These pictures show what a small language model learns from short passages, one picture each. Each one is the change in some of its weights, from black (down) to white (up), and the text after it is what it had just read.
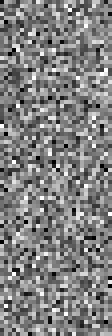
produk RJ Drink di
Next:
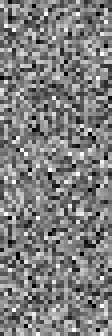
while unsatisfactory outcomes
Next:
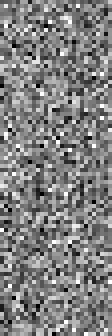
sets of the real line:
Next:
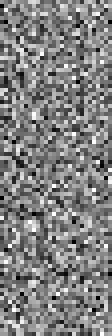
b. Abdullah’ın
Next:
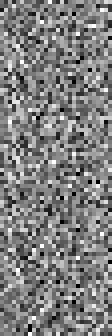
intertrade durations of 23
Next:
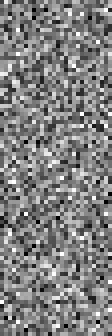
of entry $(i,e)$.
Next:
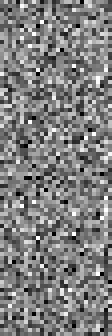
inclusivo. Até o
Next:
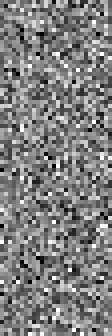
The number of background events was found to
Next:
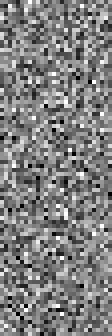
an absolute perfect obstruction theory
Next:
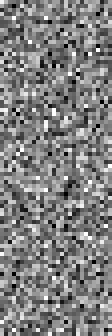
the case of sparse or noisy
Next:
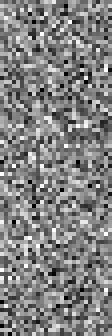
challenges associated with predicting
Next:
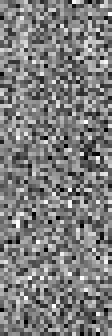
\\ \includegraphics[width =
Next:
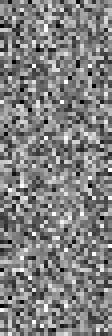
W., Boltes M.,
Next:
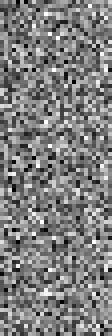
participarea la ea se
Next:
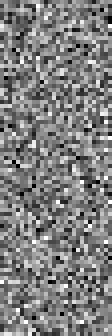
va agrometeorologik
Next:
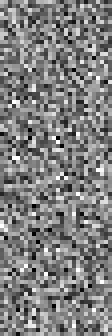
moderate dust attenuation
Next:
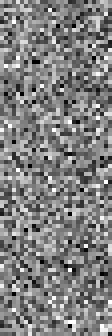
current understanding of production and properties of the
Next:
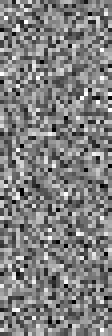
use of API calls, as
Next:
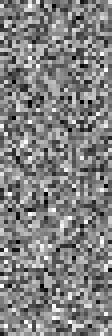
classical books such as the one
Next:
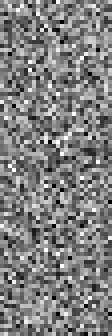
va yerga qarab
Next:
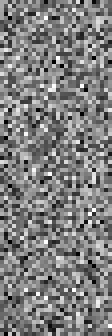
realizada utilizando o manual
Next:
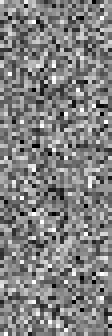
way as in {\bf Case
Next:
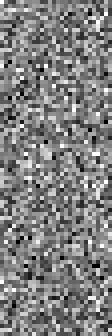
effects on open-charm
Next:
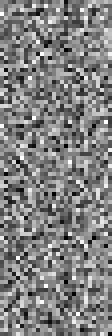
video streams, frames
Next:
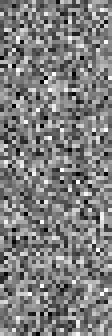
par traiter la revue de
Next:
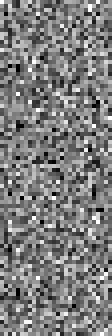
a los sistemas políticos
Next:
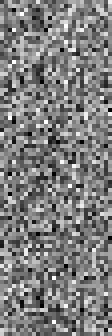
of the uptake of
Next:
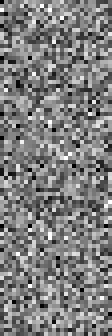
uchun maktabdan tashqari ta'lim
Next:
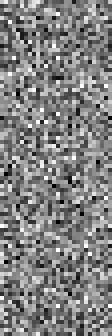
Bank senilai pembayaran
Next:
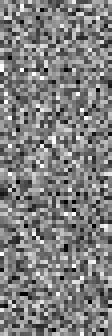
in previous studies [36,
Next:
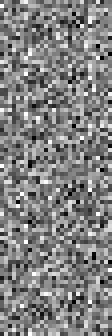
} \lambda \text{ where
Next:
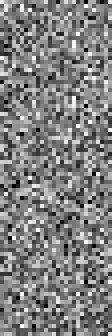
Bose statistics. The simplest way
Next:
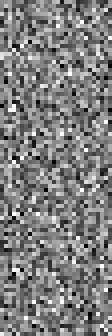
SCIENCE AND
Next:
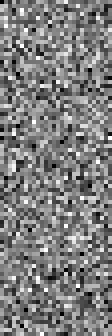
Keywords: *Good
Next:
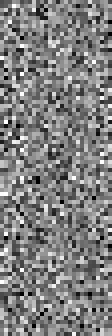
Rahmen einer Dissertation
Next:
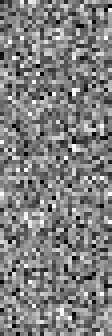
$\frel$ is weakly
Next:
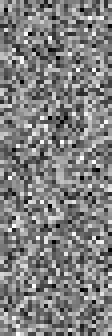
dúvida, ser
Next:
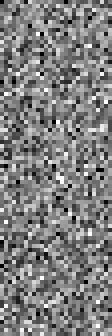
the demand is determined. Third,
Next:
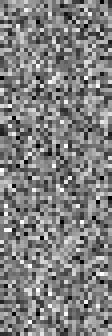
key result in [BS82]
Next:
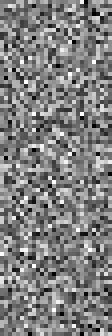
Falschinformationen in der
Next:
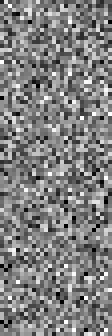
When all the functions were taken in
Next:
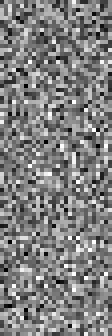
with respect to the pointwise addition,
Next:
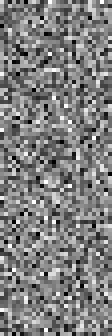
la entrada de *Sand
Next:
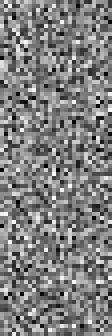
Christoffel symbols from
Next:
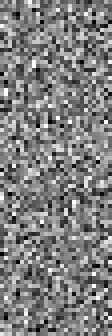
$\delta > 0$ we can approximate
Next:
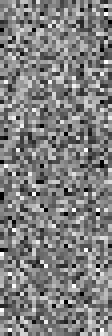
Конвенції про
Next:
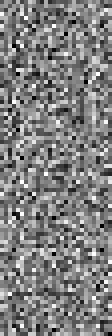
VQE wave function is
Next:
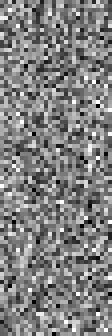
hadronic representation of the correlation functions
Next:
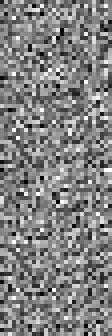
«Уз гумин»
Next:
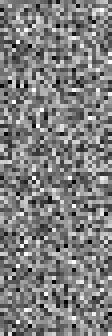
va du monde aux mots »
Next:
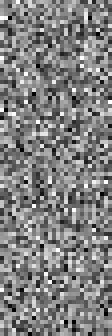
moduli spaces of stable sheaves on
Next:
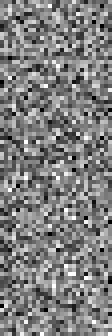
with an additional soft cut,
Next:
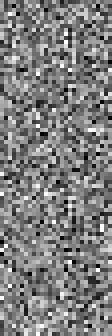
any probability measure $\mu$ gives rise
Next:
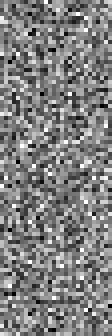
vacuum state instead of the
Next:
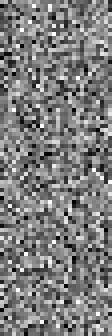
Q$ and $c\sim
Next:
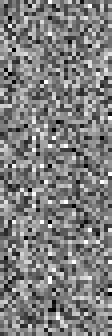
deve ser valorizada e
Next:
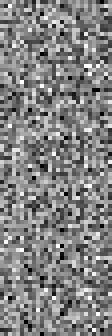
в сфере защиты прав
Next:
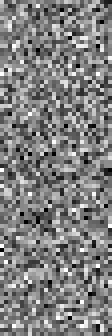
and $k_i \in
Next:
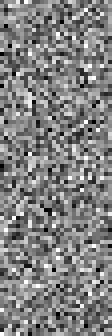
\ref{ergBin} gives
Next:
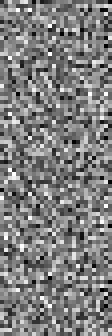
ва хусусиятларини
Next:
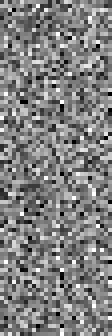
(\la \to \infty).
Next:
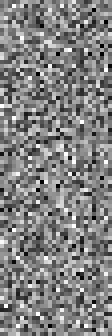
performance of the proposed technique for singular problems
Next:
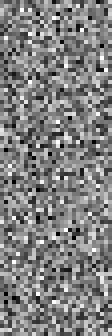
Resolução n.
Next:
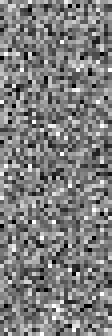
the orthoscheme is called simply
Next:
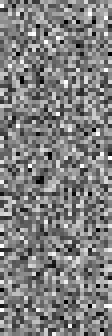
of civil society, the
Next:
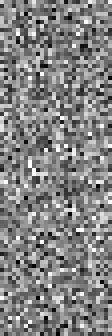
Ch}, \sh)}$ and must be
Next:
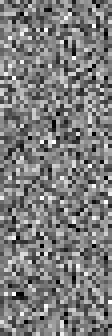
for a mean zero Gaussian random variable.
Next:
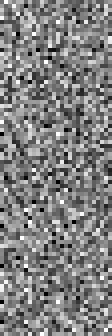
that when research is deeply embedded in
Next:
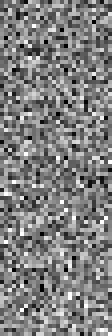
$d$ in the spectrum of
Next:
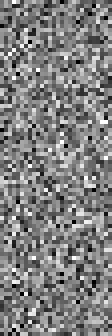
Crustacés décapodes
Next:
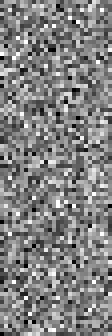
d \le n-3$ and
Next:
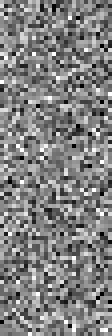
the numerical procedure for calculating the
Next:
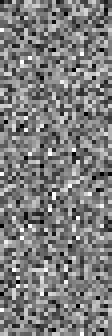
in $N^2$ is the
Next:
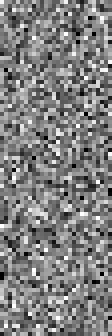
economics. The former one
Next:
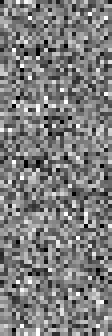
$2p$-angulations. The
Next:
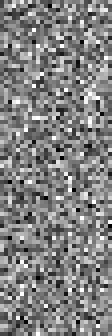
i \in \bar{p}
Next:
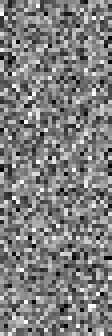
this purpose, we follow
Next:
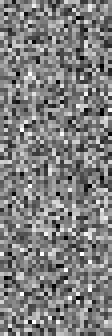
found a method to calculate the
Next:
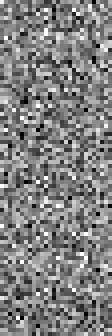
solución a todas
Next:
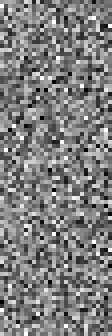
loss $D$. Hence, it can
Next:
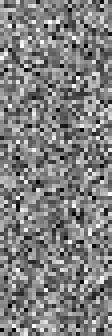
develop a comprehensive modeling framework
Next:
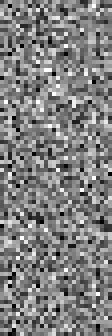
L-M method is as follows
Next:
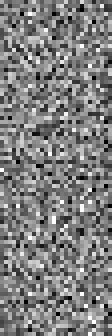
Tushunish hamisha yangi
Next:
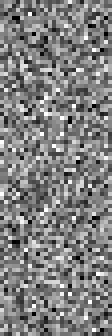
can be found in normative
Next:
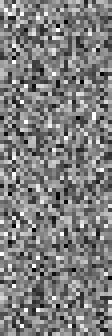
President of the
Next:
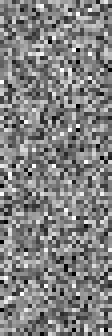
the first factor is nothing but
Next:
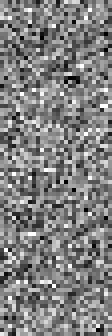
emphasis on interferometry
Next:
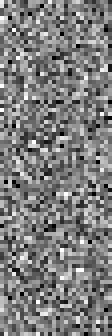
rayonnements pour
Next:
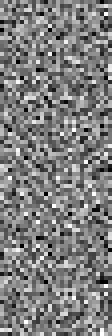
фенофаз развития
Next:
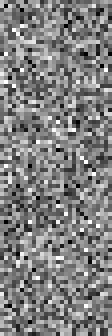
target and seeds it into the
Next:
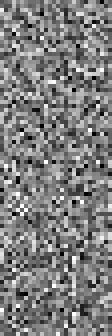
self-similar profile $\Omega$ satisfies
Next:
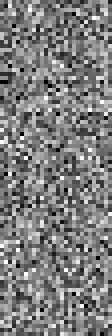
dimensionless time delays ($t$)
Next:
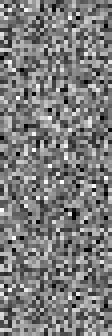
the change of sign with respect to
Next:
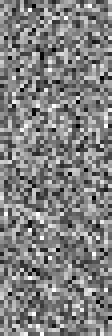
0.5 eV. Although
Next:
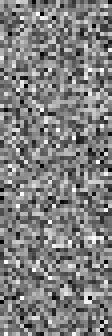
ҳисоблаш учун
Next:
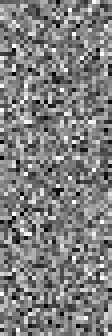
ε martensite with
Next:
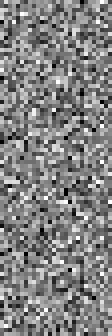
by the usual spherical harmonics
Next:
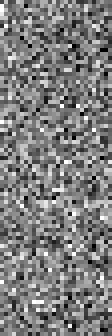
fluctuations from equilibrium for azimuthal
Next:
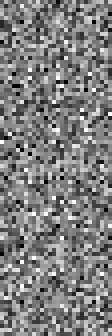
in all three cases without significant differences.
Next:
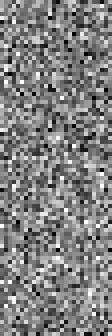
homotopy equivalent to a wedge of
